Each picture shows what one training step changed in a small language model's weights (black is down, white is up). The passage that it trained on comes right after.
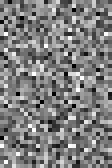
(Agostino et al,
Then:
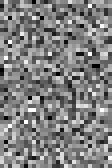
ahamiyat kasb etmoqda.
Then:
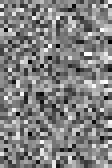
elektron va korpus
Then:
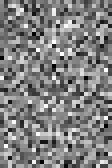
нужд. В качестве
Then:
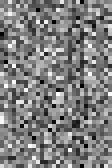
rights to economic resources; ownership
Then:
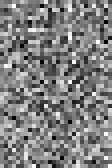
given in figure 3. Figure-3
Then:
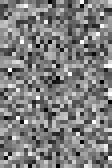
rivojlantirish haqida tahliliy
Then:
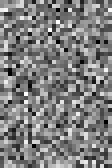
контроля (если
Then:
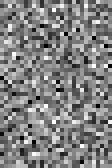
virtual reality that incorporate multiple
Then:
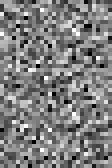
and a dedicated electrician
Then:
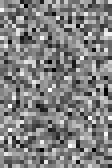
Lire doit permettre
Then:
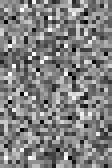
berkitiladi. Oyna
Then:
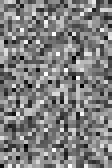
This research has investigated the presence of
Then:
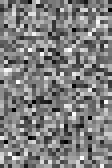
the slow growing chicks.
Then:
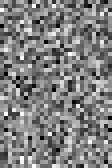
y Universi Dominici
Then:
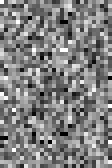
Pressão Relacionada a
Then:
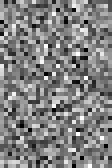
structured time devoted, if
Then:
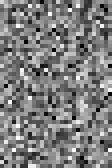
asaridan "Tarnov"
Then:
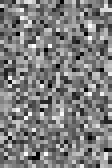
units for Rh and Kell
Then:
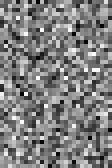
tahap pengumpulan data
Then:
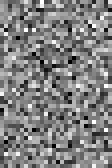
that uses light in the visible,
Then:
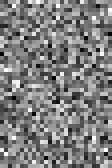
lumière de la
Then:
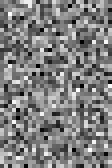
students. Method: An intervention study
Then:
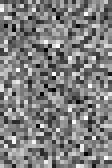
compressors operating with CO₂ as
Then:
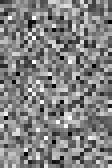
ao conhecimento técnico e ao
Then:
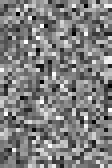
Learning in neural network takes place
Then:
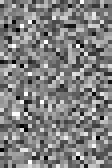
тоді як А.
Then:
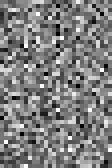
blood sugar levels. 2.5
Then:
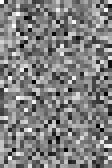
de bireylerin kimlik
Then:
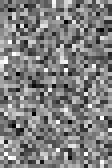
la complexité économique persiste
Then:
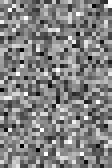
pistes et ouvrages
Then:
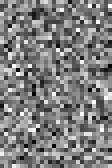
bili su viši harmonici
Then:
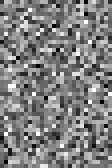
context of blockchain, latency
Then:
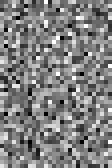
Eurac Research: Karl
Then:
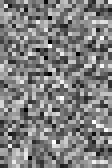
carried out the theoretical analysis.
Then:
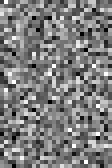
based on geographical spread and
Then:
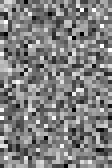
a test environment and the element of performance
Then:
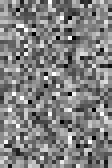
os 25% em mais de 60%
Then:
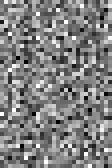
korean educational forum*
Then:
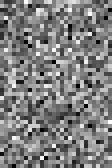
trade balance have significant short-and
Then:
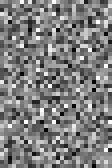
zeolite, methanol
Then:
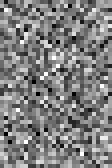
4, even with the best of the
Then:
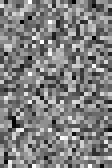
упоминание об
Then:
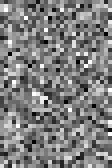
in loop at a given Figure
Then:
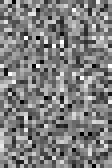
products and what are the possible ways to
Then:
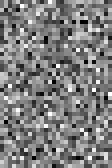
R microphone radial distance
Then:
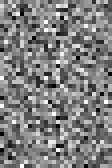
system”—thus, it is
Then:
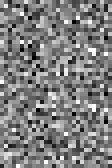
the bar the accelerometers are
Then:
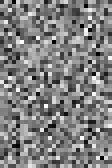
signs and symptoms observed following a
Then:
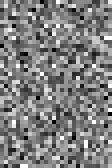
et figures du district sud
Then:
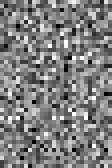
of the electrodes for providing sufficient
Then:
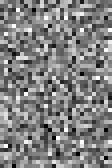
Add the cooling effect of
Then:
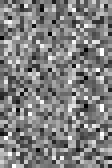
con tiestos de cerámica
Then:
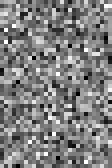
para determinar qué se
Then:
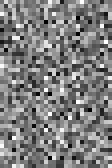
to a constraint is only one
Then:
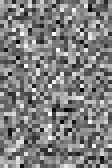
психологии к новым
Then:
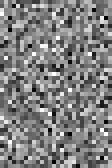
makes the case that until a certain speed
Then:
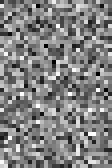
sun) illuminates all the
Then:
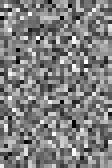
- Searching for the
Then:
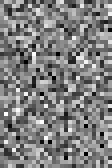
leitor é dada a
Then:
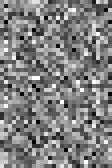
gapga teng, semantik
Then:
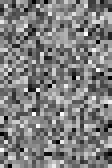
assessed through a series of experimental studies
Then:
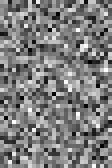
valori di χ^2 .
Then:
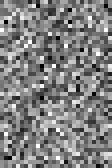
Farg'ona davlat universiteti
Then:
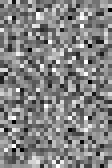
for Garment Manufacturers
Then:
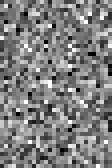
persistent insufficiencies
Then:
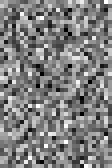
globalization. The visions promote
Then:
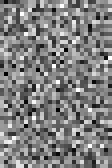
formulalardan foydalanib,
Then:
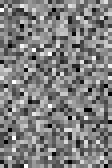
electronically has been emerged.
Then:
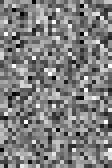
önemli ölçüde
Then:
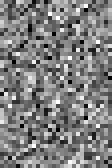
filled to ensure their successful implementation
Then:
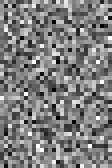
ning yangi turi
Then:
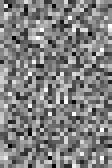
put the question to refine the
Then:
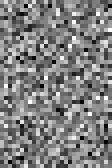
T. J. David
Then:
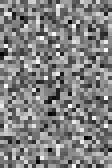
level-2 targets are derived
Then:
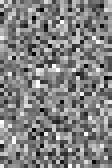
chosen to reduce pigment particle
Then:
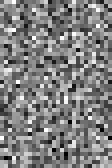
the risk of under-five
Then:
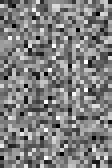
practices, securing dedicated funding
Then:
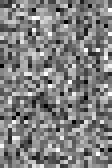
kan zijn dat het
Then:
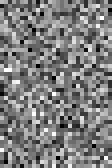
licence to any Author
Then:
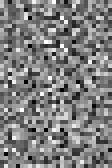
sulphate was added. The
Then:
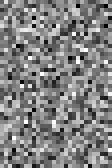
ishlashi muskullarning ishini
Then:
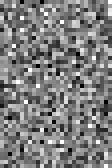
is controversy over the thickness
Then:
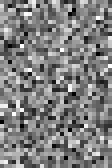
bernilai ganjil.
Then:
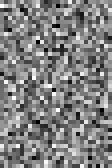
places. Objects for
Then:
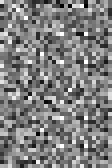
or files protection must be
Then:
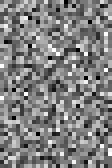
nadzor ljudi na
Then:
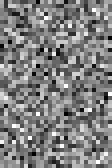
higher yields and lower input costs.
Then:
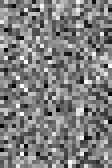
could be reliably used to inform
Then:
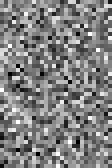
(Rio do Janeiro),
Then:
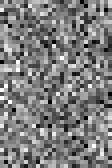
conceitos e sua aplicação no contexto
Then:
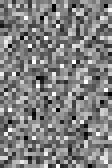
йил ҳақида
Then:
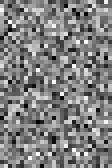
BRAIN FUNCTION.
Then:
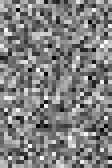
'Я сегодня
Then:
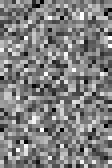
in Table I. Analysis of the conditions
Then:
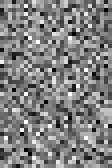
OF PREGNANCY
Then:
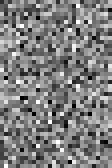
de demonstrações, é que
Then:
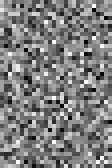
to any person because of the actual or
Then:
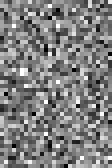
data-data dari pustaka
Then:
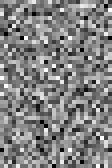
ЄС подані у
